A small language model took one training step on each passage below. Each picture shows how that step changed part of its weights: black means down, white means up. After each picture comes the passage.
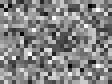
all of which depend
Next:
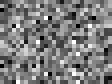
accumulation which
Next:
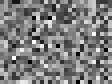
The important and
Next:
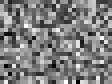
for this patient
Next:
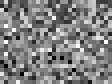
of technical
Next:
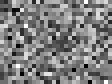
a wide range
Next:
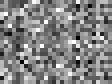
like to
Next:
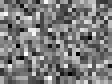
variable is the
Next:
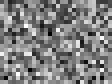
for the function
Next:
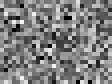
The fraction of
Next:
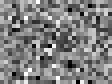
The ones
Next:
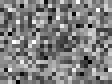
spectra ---
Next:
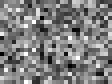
effect on the
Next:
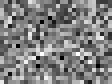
are many different
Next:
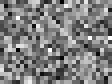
gradually while
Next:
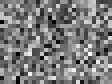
interact directly
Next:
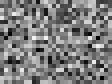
properties of the two
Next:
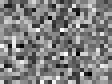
this basic
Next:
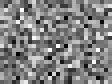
modelling with
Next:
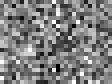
production. Figure
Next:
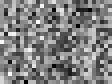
ha. In
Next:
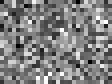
at least to
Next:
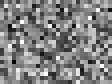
for $P =
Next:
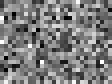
perform a fit
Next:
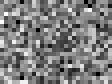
transition in all
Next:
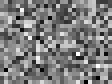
an implementation
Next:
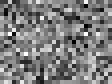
used in jet
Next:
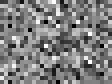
range. 3.
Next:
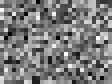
results of the
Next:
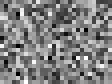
and response
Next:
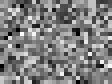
step is the
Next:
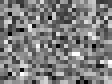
there is significant
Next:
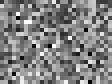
5. The system
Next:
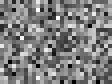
with EoT
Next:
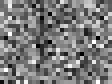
calculated by the
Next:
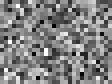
a significant increase
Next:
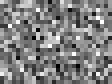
as quantities
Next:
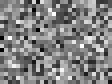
physics subject
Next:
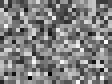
of the above
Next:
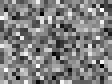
with, and
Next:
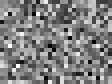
medicines is
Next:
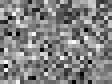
field size provides
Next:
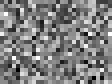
in the learning including
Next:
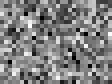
participants in the
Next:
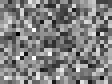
the previous findings
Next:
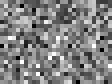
power grid has
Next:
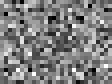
the trace
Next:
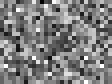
to be compared with
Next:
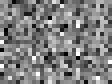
This visual
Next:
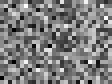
The mean value of
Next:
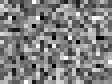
First, the
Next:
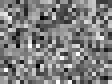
was performed by
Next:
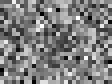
to transform the
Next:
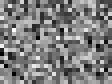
high quality of
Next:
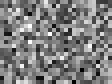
factors respectively in
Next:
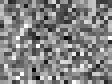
for generators and
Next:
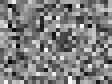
F2 of F
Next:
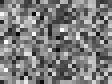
limited in the
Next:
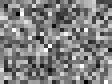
and validated
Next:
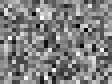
weighed and
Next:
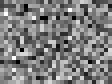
inputs must
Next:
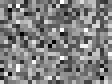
nonlinear energy
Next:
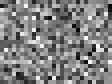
in UCH
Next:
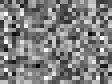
by considering
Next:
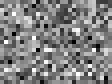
distance between the
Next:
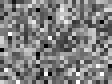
shape and
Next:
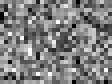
continuous functions
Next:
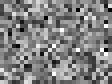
seen that in
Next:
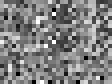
limit, we do
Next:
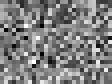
on the relation
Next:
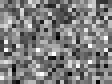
the latency
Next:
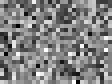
any classical
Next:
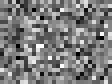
learning is to
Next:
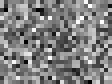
both S- and
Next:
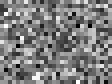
an NVE
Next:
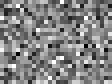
baryon number
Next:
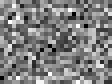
are lovely
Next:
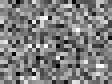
model, where an
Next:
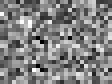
communication and
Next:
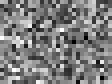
their magnetic properties
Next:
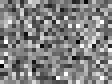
the system performs
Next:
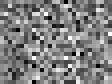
Thus, it
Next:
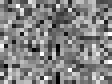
a suitable
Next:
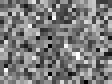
they are both
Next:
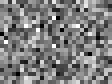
that many of them
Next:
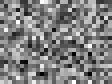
known structures
